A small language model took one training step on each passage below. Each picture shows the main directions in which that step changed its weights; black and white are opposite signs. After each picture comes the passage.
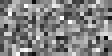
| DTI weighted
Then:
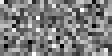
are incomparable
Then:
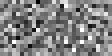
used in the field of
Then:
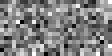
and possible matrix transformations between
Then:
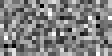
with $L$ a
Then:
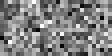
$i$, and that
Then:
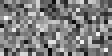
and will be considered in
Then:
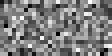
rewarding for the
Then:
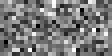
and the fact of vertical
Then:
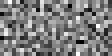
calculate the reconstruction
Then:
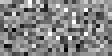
by exploiting the
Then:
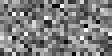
main text. PR
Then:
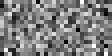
with two differentials,
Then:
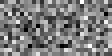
current components in a
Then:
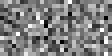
integral, read ``there
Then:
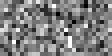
uning iqtisodiyotdagi
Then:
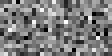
is measured by the
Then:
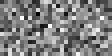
released from the
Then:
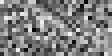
other hand, it is
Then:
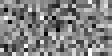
ajuda no
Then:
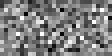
no pensamento
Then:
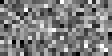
already documented
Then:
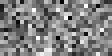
ko'nikma va
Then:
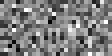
the same complexity as
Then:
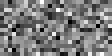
A. de et
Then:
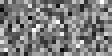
due to the fixed point
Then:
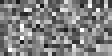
the representation theory of
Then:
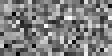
right--equivalence class
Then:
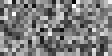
article is devoted
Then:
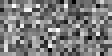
the International Conference on
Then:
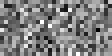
to 0, which
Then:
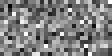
in order to analyze
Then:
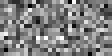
preconditioners applied to
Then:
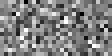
of convenience, we
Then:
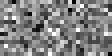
numerical integrator such as
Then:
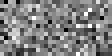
We find that the upper
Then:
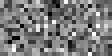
and $s\in
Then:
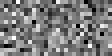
is a collection of points
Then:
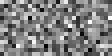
(56) follows from
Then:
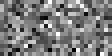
hasil buruan
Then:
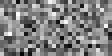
problem for very long
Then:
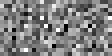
several intervals (the intervals
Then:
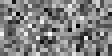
function theorem to conclude that
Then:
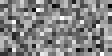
a consacré
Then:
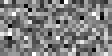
For small values of the
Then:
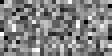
$\Phi$ (with
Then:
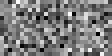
had been conducted at
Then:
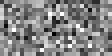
yozilgan. Bu
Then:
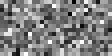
refinement. The
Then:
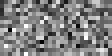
masalah terkait
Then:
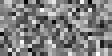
of $a$ and
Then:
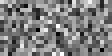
+ \ldots +
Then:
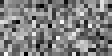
Kindern und
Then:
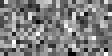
experimental data obtained using a
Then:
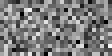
it was noticed that
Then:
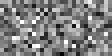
nonlinear problems. The idea
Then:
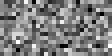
of a burst
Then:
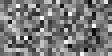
alimentos e
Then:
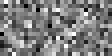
Adhi Karya
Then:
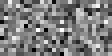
\item as a left
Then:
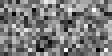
data is available at the
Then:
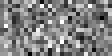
Gaussian noise with correlations
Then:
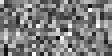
to $y$
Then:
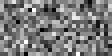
be to show that the
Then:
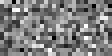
state. Both systems
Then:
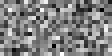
we do not take the
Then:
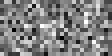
discuss scalability and
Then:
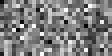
mixtures with periodic
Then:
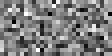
the ions are accelerated
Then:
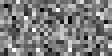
H II region is a
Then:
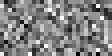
covers with genus
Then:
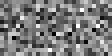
the least counterexample.
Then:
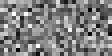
{author} {\bibfnamefont
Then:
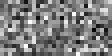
can consider only the
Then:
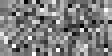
of the stations provided
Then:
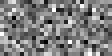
Freeman ve
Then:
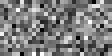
\subseteq & \pp
